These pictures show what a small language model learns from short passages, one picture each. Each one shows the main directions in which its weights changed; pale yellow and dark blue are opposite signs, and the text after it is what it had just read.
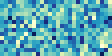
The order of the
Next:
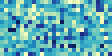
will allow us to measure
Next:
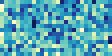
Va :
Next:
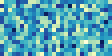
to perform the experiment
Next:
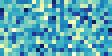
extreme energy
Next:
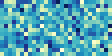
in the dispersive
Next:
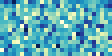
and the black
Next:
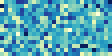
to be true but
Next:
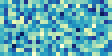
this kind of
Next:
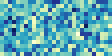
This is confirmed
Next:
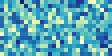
made of the
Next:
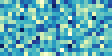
essential but not
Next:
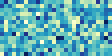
age is more
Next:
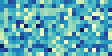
is the sequence
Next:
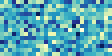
in this age
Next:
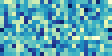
the definition of
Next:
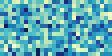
$x \in
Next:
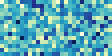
make decisions
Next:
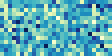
initially increasing from
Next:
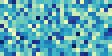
spending health when
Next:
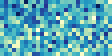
based on a single
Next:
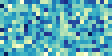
thermal current.
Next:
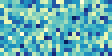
potential. Both
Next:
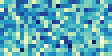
to update the
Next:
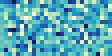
and different measurements at
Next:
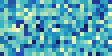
is occupied and
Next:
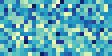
survey obtained with
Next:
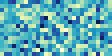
for environmental
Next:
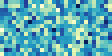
migration, and
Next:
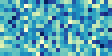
spectral range from
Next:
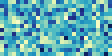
countries to
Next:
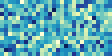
feature of many of the
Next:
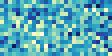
may not be constant
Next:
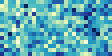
were previously exposed
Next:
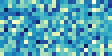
sampling without
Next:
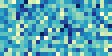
of the Crab
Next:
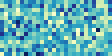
frequency) is used
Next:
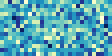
death rates have
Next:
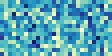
genes which may have
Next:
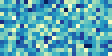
of Dreyer
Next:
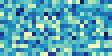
with a hybrid
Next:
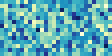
different theories in the
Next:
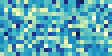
have the value-based
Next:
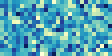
performed only in the
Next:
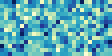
and three phases,
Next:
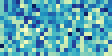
significant improvement of
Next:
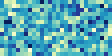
4- Gender
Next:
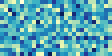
treated at
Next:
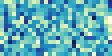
the same order of
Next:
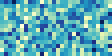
and the binary
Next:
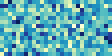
here is as
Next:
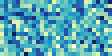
efficient which provide
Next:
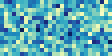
the intense
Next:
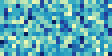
the country are
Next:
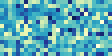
in our numerical
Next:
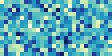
a plausible
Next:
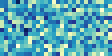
information. The qubit
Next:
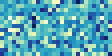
However, it is to
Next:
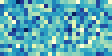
Hao, and
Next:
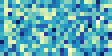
points $X$
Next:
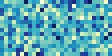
is more moisture
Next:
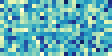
students learn to
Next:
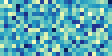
and ongoing
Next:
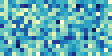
individual features of a
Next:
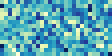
responsible for quantum
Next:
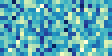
dotted lines)
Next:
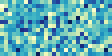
alloys on
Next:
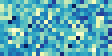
for products and
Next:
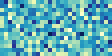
tests using
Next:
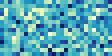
also have a separate
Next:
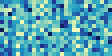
two neighboring
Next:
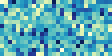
of preschool education
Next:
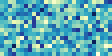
We will ignore
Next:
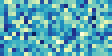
theoretical results that
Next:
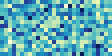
\ll 1$ has
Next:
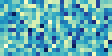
majority of
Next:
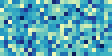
remarkable performance
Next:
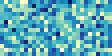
and suppress the
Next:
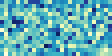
events. A
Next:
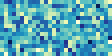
the value of $
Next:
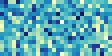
education in the
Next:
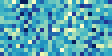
we stop and
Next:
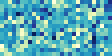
For example, if
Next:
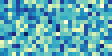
function is to reverse
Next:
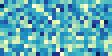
frequent intimations
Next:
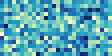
readout electronics
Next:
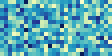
from the RMAT
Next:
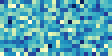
in R&I.
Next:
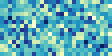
The first session
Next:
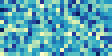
very close to our
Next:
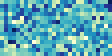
all the two- and
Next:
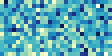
ICT affects
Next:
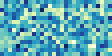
space we could demand
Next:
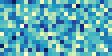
and b is the
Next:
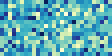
symmetric agents and
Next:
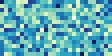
to the system of the
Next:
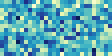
with whiten
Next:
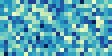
from preventable
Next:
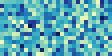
TML mission
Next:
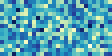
One Health
